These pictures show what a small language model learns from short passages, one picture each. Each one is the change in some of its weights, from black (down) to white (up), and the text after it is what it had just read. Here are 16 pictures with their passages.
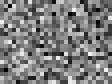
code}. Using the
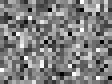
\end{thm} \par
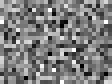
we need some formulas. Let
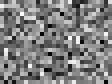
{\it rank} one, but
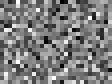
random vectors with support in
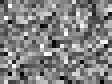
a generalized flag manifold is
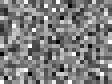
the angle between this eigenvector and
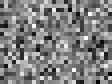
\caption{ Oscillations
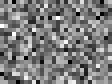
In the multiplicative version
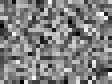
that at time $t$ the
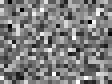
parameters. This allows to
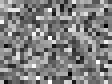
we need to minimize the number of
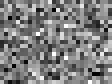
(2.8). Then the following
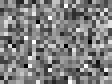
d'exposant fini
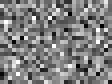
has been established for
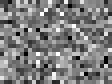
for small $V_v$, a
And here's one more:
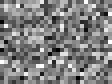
full of important
